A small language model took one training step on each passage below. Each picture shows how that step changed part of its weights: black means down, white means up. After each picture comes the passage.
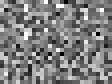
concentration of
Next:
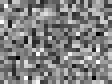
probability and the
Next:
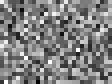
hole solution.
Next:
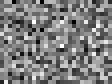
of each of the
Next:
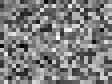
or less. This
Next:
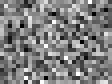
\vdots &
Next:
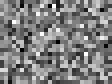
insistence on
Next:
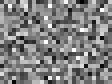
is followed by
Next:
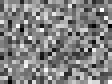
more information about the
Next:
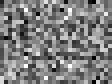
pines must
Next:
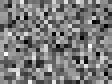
a Special
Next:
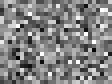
If more than
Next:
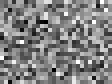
which requires more
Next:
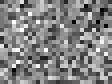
then continue
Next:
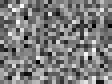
CI management
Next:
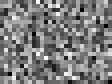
parts, and
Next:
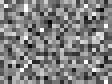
media activity
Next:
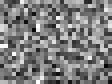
) and
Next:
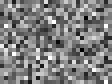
this action;
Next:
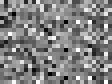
Yuma and
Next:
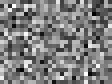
in related
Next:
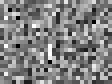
driving these
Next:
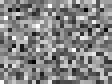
critical value
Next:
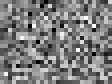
While for
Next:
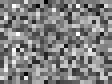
system since one end
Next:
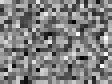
is the technology
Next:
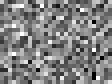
network while the
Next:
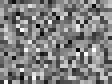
of filtered
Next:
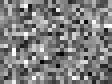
Space in
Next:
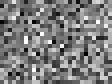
to zero.
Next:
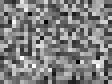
the measurement
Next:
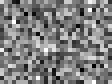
other is used,
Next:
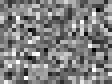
with an accuracy
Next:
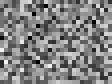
even function of
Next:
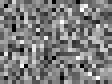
of FVC
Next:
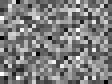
other hand show that
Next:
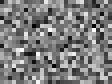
and uses these
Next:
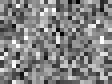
will surely
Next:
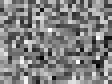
the pair
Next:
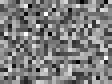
also is the
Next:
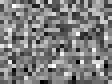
but the approach has
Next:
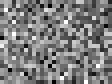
by continuous
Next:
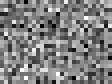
low income
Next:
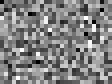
With these
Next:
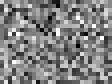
relevant parameters to
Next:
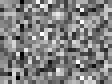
this research, some
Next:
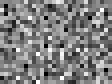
and Philip
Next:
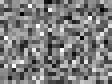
and their properties?
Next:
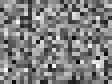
the simulation a
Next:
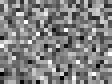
parameters by a
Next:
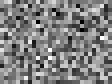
this is not
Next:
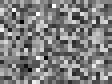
application. For
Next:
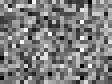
filled out
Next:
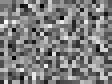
of Recent
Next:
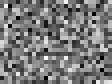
below). We
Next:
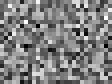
a science and
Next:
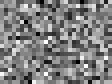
We also discuss the
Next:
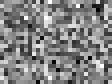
the lowest
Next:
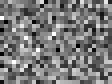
threat. The
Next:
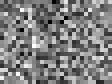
that allows for
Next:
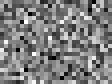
to ascertain
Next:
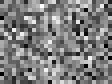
a meaningful
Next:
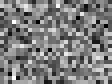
constant, we
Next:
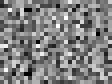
approve the
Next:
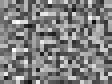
In our case these
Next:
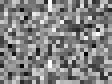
a string theory
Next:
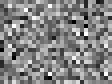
be able to
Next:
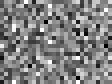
a b l e
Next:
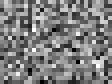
the results in
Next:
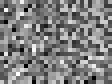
of IAF
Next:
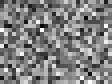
same order across
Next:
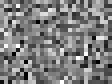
To avoid
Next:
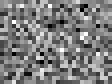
Fe local
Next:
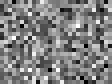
can be important in
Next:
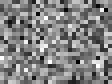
the $r =
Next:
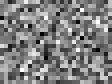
superior for
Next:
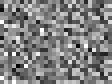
or more planets
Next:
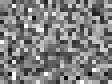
information, but it
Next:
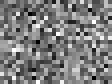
etc. For
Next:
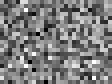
end) does not
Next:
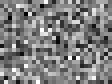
exposure in
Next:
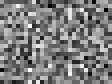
the envelope
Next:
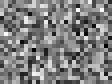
a conditioned
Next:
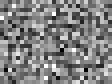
mainly by 10
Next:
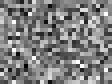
For further use,
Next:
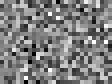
8 provides
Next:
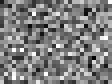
fast as it
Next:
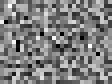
Such an
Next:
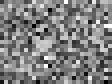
classes of methods
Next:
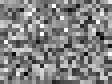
experiments may provide
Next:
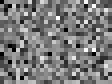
metal film
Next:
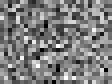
was calculated using
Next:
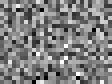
charges and
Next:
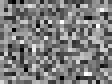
of Monte
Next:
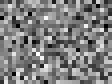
spectrum and
